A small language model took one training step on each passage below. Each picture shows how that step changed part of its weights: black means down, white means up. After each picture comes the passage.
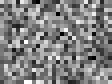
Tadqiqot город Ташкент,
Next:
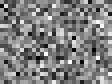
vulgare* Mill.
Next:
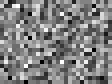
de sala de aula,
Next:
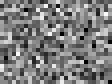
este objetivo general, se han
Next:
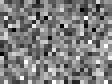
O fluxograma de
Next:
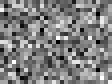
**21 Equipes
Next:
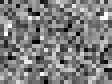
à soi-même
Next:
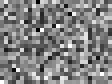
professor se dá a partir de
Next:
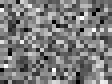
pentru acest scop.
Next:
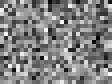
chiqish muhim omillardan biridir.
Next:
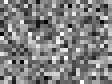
untuk membantu siswa
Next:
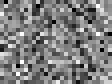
sekolah yang disediakan
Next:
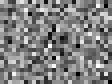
y alcanzar acuerdos
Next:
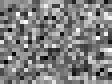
as types of tasks
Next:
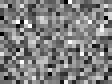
еще в углу, на
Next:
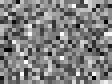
de la equivalencia de
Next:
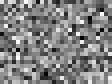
подшипниковых узлов
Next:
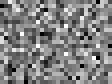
видів, системи наведення і
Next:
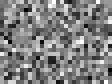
Carl Gustav Jung
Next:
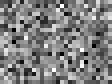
yang lama. Dalam
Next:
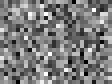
ҳам нормал, ҳам
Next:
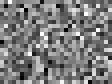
внаслідок проф.
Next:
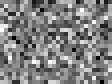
kompyuterda maxsus
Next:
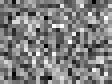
O’quv motivatsiyasiga
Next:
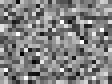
de acompañamiento pedagógico
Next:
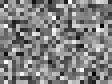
elementlari mashqlari ustida
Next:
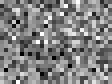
иқлим масаласи бўйича
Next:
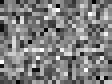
The role of the informal
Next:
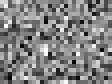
olib kelingan bo'lsa,
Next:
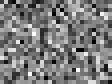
oshgan payt ekan –
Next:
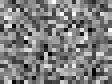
tarbiyalash va ularga bilim berish
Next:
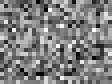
paralingvistik vositalarning
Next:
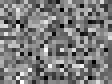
hamda kasbiy muhitni shakllantirishda
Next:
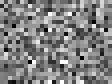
pelo aprendizado. Continuar
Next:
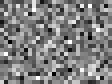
energiya tejash
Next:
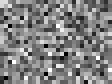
bahwa mayoritas penduduk
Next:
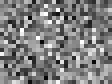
próprias bulas desses
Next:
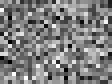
dicha brecha tiene la
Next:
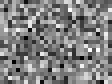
художні орієнтири
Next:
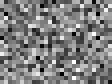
. Ainsi, les
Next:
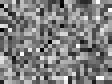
transport va sanoat
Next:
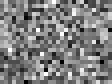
va umumbashariy
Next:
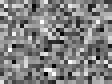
etishga xizmat qiladi[8].
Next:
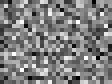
R. La violencia como
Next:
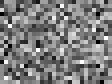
que elas são registradas
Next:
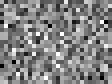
dirasakan sulit oleh
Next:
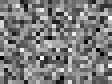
ve Gaziantep
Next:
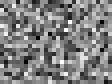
shakli mazmunni ifodalash
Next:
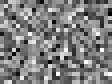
по величине: он
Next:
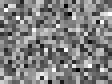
що має важливе значення
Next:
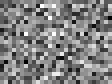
(MOLERO et
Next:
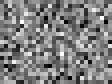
de barbarie:
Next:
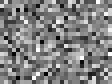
coronary heart disease
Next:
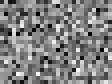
estabelecidas, inclusive
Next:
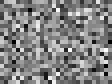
about something,
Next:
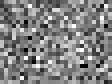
продукту в печі може бути
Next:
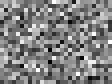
de la aplicabilidad externa
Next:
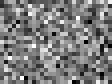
входит понятие
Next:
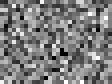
*CREDO NEW
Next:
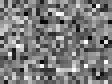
metodistlarning fikricha ,
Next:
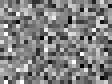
ijodkorlikni rivojlantirish masalasini ilmiy
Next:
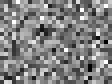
om deze rang te
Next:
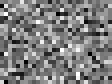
privilegiaram a grande
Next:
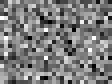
тўйиб овқат
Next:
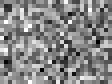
que envolvam medicamentos
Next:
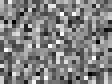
uniforme, in quanto ha uno
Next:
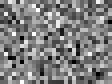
этади, шунга
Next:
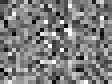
(por ejemplo “La falta de
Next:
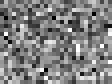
mahliyo bo'lib
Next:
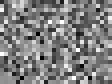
a ocorrer a eleição
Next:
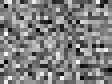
Tasviriy san'at
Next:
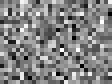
irá proferir sua
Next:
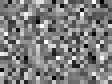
toshdan ham qattiq qilib
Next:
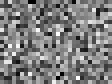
establecidas por el
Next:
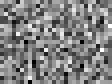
de inspecciones que tengan
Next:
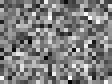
[Электронный ресурс]. –
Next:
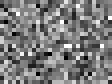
capitalista – modelo que corresponde
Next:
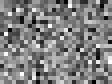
Turayev Ozod
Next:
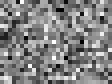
asarida berilishicha,
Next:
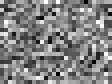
per la sostenibilità
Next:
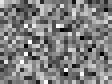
xo‘jaligida band
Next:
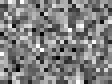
tili, kompyuter,
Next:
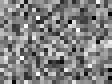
orbitallarning elektron
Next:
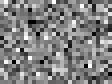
registra cuatro individuos,
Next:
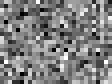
een kwantitatief,
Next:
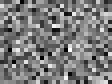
razón de que tal como
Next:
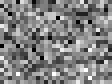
joylarda safari,
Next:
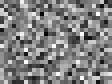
ega. Hozirgi kunda
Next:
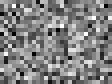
El objetivo de este artículo es
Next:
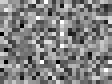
interpretaciones teológicas,
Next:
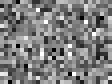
ҳам буйракда тош
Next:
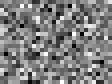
رسم خططها
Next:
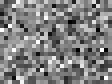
de effectiviteit van de
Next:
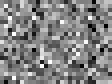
xizmat qiladi. Zamonaviy jamiyatda
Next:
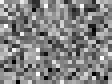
beradi. Bundan tashqari,
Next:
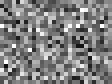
qismi yoki alohida tomoni.
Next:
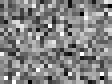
demonstrativos das morais e
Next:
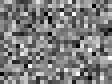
mnohých faktorov
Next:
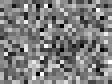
Ladenbesitzern werden
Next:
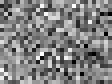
y anaeróbica
